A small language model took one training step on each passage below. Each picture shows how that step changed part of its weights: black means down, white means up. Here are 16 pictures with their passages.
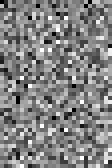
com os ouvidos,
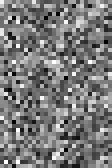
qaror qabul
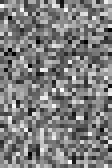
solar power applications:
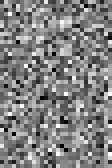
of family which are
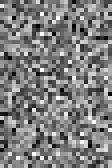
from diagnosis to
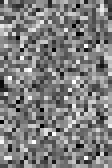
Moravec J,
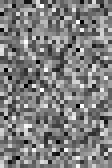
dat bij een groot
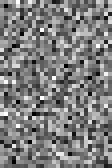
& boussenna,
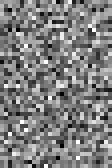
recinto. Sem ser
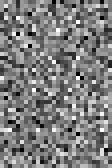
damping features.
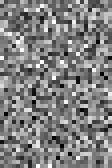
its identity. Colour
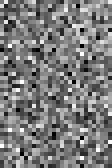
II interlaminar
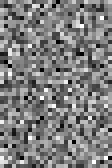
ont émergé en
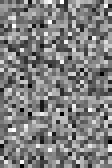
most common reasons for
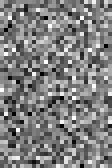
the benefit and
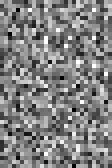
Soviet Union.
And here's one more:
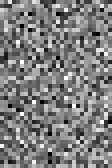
the memory which share
